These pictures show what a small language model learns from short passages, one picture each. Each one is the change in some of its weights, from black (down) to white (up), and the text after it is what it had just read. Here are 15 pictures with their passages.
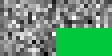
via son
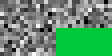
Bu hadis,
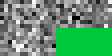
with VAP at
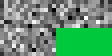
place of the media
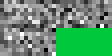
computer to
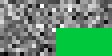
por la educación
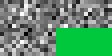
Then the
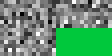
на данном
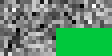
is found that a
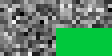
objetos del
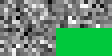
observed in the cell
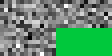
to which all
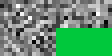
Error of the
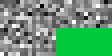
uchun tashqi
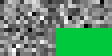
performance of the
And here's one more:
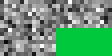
commercial production
